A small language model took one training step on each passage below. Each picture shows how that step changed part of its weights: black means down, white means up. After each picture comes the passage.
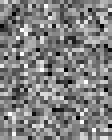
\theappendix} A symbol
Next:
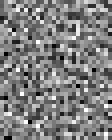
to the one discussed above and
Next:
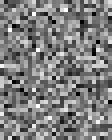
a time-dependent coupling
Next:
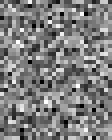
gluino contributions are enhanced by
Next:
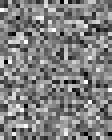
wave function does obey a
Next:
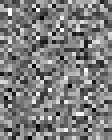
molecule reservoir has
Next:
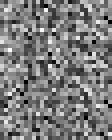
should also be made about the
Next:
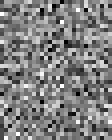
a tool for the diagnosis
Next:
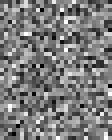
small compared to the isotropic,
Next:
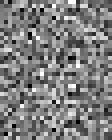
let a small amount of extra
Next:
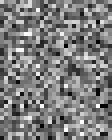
(analogous to the
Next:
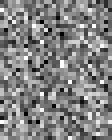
experiments [39], the advantage
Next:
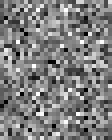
are compared directly to the empirical
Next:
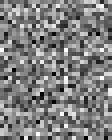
or lower amount of partial
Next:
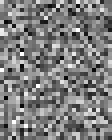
samples have been measured at each
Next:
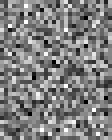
procedure. That is, a
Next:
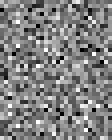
users ($n$) and the
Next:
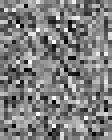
categorization of additional challenges in
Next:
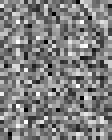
dimensions is exponentially suppressed and
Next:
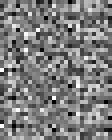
this work we perform a classification
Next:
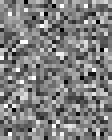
$\mathcal{S}$, may
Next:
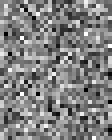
becomes salient leading to
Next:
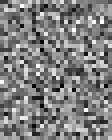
until the year of 2015,
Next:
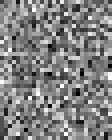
more serious concern for the
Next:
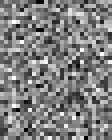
the fast electron motion in the
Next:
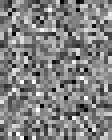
distribution is loaded using the
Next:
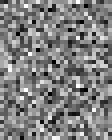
can be either occupied,
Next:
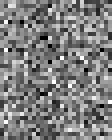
The financial support of
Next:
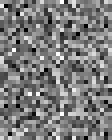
Instead of analysing individual
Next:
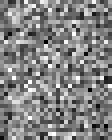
nanotube in magnetic
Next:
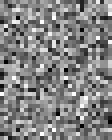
\end{equation} showing
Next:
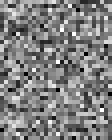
is the velocity of vortex
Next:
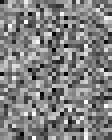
Bonis, S.
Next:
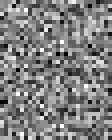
and its importance to the
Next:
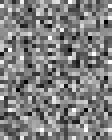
contribution of this paper is a
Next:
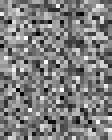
and their densities decrease, the
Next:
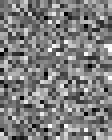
most cases we can neglect
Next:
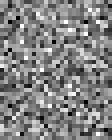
We find that at a field
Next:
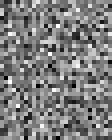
use the time delay effect,
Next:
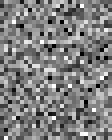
that the Wigner function with
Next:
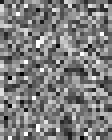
electrons, i.e.,
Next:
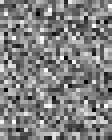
terms of its Taylor
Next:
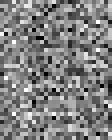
we have considered, for all
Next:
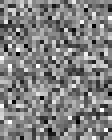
usually of the order of the
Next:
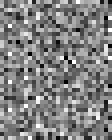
available. One of them was
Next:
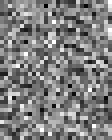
to a clumpy
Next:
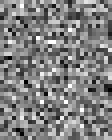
matrix is just a shift of
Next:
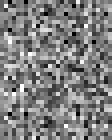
of the fluctuating incoming
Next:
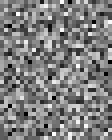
field configurations by producting two
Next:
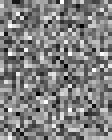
seamless user experience.
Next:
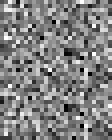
an artefact of the
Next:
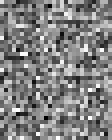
require jamming signals
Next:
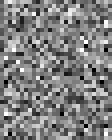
the spectrum of component A with
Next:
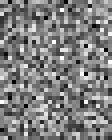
if $x\notin
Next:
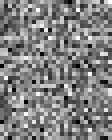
a model for the distribution of
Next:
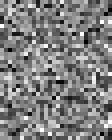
scattering cross-section within a
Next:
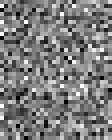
photometric redshift precision and accuracy.
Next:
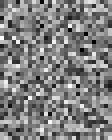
a communication intermediary for
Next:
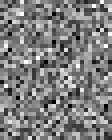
the direction of applied field,
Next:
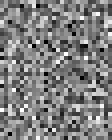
re-expressed with new
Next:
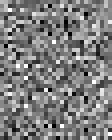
and subscripts to
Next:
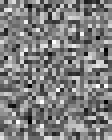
the connectedness of a
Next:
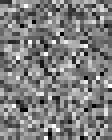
simulation, we find that the
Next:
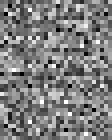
employs a
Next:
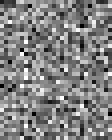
larger than the AF transition
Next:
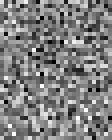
\\ The second term in
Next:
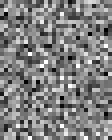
a factor graph and the solutions
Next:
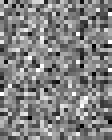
\end{displaymath} Let
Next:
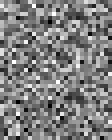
limits on the coupling constant
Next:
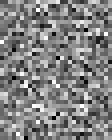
target spacecraft is
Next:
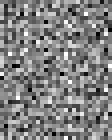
accessible. These
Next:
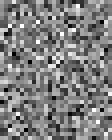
looking at the increasing population
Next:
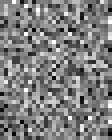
be expected to contain more than
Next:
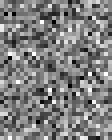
formulas hold: $$
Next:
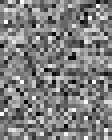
is the logarithm of the
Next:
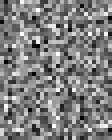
By Vieta's
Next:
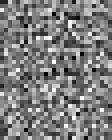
four modulations in the large
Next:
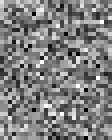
however insight to be gained
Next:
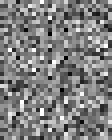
(friction model ---
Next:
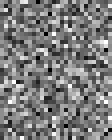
Point Transformation:} After
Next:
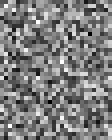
direct consequence of discreteness
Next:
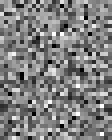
values faster than high burn
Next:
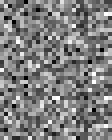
the maximum PyTorch
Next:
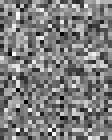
position tracking demand and the
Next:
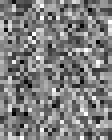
These findings further raise an
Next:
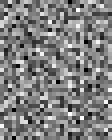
scalar $G$-oper obtained
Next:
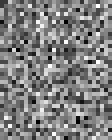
by reading failed
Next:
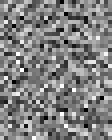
to derive empirical fitting functions for
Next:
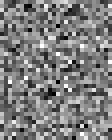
coupling vanishes. As a
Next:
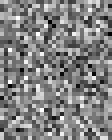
boundary conditions. We look however
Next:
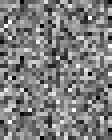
anticipate how
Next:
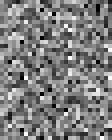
not sufficient numerous inside the
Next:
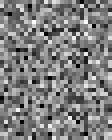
datasets which only contain benign
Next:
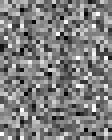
identified as the anti-parallel
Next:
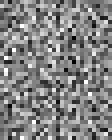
string in eight dimensions}
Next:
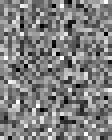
Institute for Particle Physics,
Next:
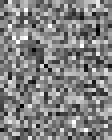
the network. Nevertheless,
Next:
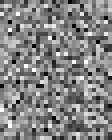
can be unionised or
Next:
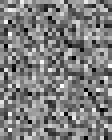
of the stability of our numerical
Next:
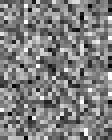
more restrictive than just
